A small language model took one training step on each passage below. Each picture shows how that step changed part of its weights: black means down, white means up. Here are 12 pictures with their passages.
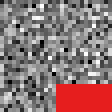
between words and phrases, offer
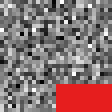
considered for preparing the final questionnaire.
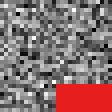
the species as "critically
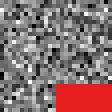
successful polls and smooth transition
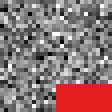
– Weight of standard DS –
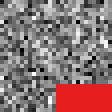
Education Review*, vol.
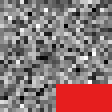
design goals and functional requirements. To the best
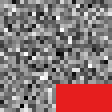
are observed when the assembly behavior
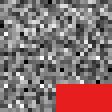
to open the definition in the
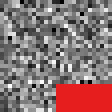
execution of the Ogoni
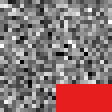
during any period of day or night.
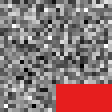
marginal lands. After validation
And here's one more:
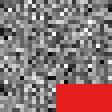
STAR4BBS WP6
